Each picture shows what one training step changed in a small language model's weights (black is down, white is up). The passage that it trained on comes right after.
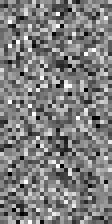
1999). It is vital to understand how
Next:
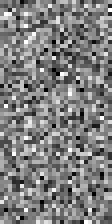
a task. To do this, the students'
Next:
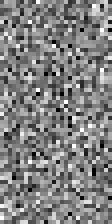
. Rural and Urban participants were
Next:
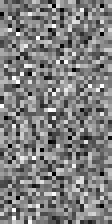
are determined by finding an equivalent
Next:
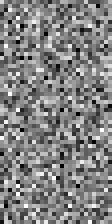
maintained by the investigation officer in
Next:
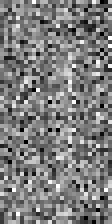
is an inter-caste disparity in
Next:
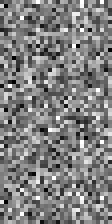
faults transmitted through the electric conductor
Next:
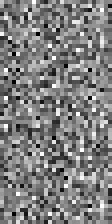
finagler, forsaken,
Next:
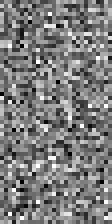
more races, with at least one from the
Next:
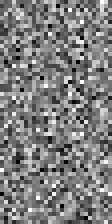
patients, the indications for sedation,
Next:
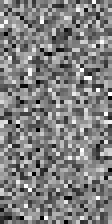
the unrest in the Republic of
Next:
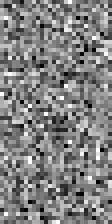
back to the ever seen killing disease
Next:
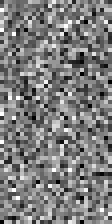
measure association between thyroid
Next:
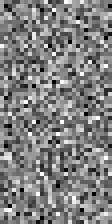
exclusive publishing rights to a volume.
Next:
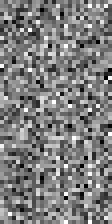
users do measurements with neutron- or
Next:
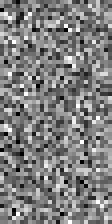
mineral elements, primarily toxic
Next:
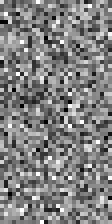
"social person" and the way of life
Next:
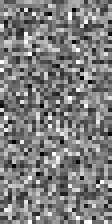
problem. Therefore, pipeline inspection
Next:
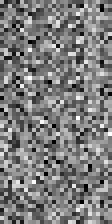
source of infection was contact with patients with similar
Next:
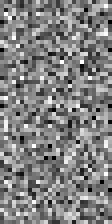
- Training and skills for FAIR data
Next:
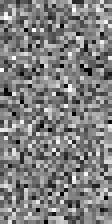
5 min) and its effects on the proteome
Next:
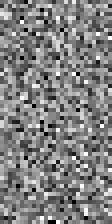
acknowledge the use of generative AI and
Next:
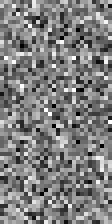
F_1}{\partial x} \right)
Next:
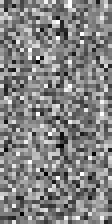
to make digital payments, and concerns that
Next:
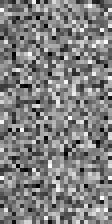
the material coated PEMC core
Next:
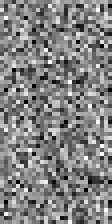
Mostly mountainous, from
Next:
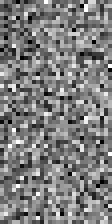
the yellow apical spot on
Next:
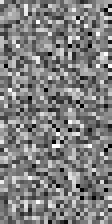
life, and future perspectives of the
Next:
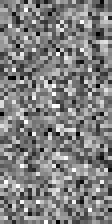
Statement The data that support the findings of this
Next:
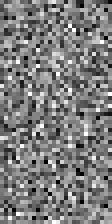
integral or curve's area function into its
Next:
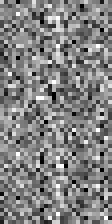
viscosity (λ) increased.
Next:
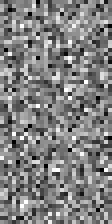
Mountains to the Amu
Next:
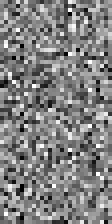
truth is durable and promotes
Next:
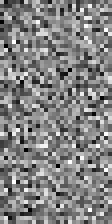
dataset would potentially enable the identification of
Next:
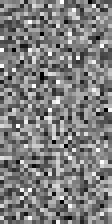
freshwater fish species, average initial
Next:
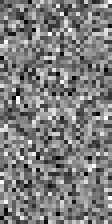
that regardless if students are On-Track
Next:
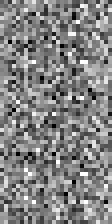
and Kantola, 2013;
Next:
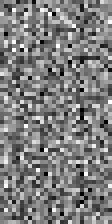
each throw. During this condition, the
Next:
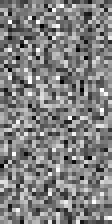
gas. The expensive energy mix can be
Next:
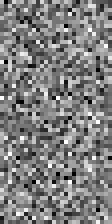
(CLEBI) Borsa
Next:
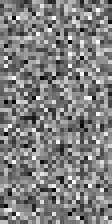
formal assessments and rehabilitation
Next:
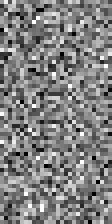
well-educated individuals. In
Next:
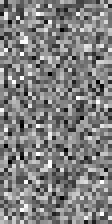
maintaining their privacy when buying
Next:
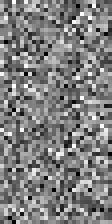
Ketut Sariani,
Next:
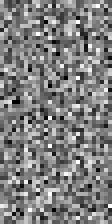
sphere, particular attention was given to their knowledge
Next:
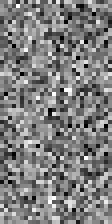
in this view, that is, it indicates that
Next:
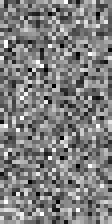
of *Klebsiella
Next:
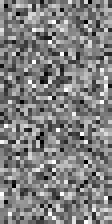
This is normally considered to involve a
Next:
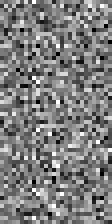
the files, the files were opened
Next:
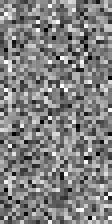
declare(s) that this research has
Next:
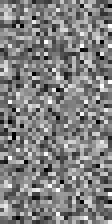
conventional strategy combination Engagement Game-based
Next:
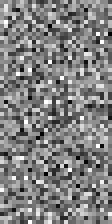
schools or approved by vocational schools to
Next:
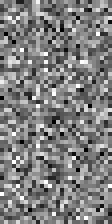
utilized in the process of classifying and
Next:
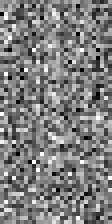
accessed any time. These results remain
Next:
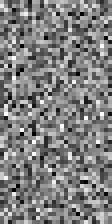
or percentages, for scale and nominal
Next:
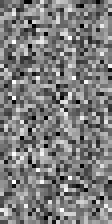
this classification. The result can be, for
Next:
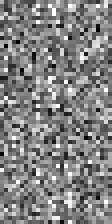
processes that reduce transaction costs and ensure the
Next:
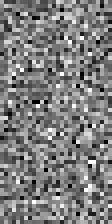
GVOs are available through the
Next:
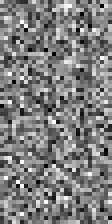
used FEM to calculate sequentially the
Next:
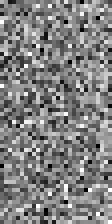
after campaign. Poster presentation
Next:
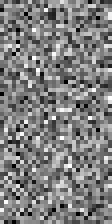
found in animal cartilage,
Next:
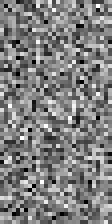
can take at any given state. Let a
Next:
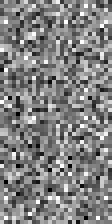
J Diabetol Vasc Dis
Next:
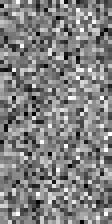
there are prime numbers where odd
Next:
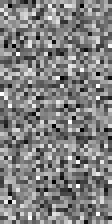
ecosystem—one that balances technology with
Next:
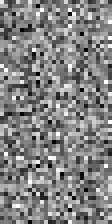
by the application. Here's an example that
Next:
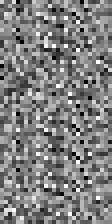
and categorical variables as percentages.
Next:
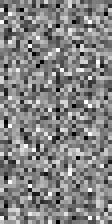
[5-9]. However, the ecosystem
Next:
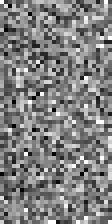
is typical of traditional teaching methods. Reality
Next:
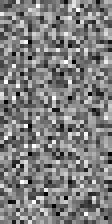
of these tools, including the ARise
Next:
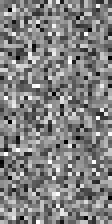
scale play a significant role in the production and
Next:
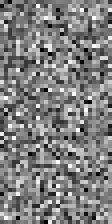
of different timbre complexity. Our
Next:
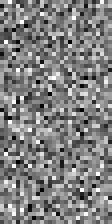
contribute to a narrow understanding of an issue and
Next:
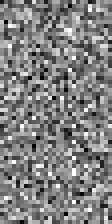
to train a softmax classifier
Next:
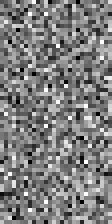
index J_2 . E_W
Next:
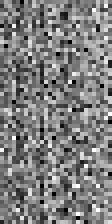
none"> • Promote groundwater
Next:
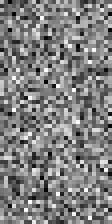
fall on the field surface. DIM is
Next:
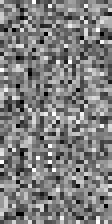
in ectopic breast tissue
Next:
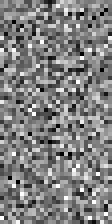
handcrafted features [14]. In a
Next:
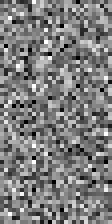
clear from Figure (9) and Tables
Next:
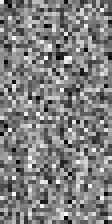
activity should be carried out on how to make the
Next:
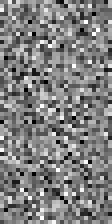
is framed under **WP3:
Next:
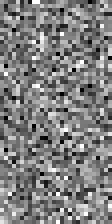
will be BDC and will be followed by
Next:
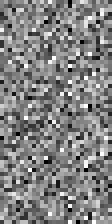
of burglary attempt would
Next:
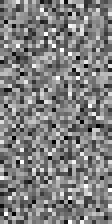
in place, they would naturally build
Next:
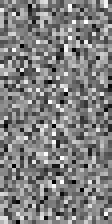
pleasure, and past-times such as
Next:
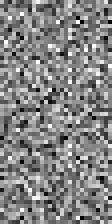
concerns and urgent demands for
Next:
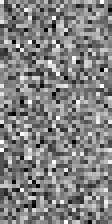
fate affirms the state's control over
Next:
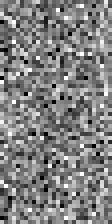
- The local administration should devote and
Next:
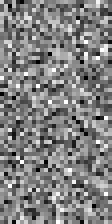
on behavioral intention to engage with
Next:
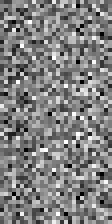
optical depth BENZ Benzene
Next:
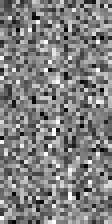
supply could lead to an increase or decrease in interest
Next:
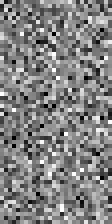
(like as reverse osmosis
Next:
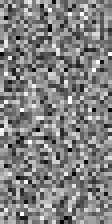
complicated colonial history means that literature
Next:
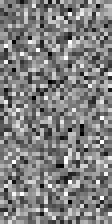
exoneration clause as follows: -
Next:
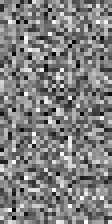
brought at the level of the
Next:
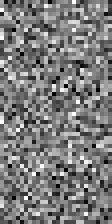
study also identifies external challenges, including
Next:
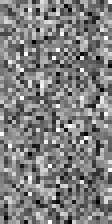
Sciences*, Vol.1,
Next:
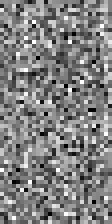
2.1 Theories underpinning the study
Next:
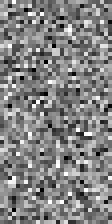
to a larger area, lower ranked
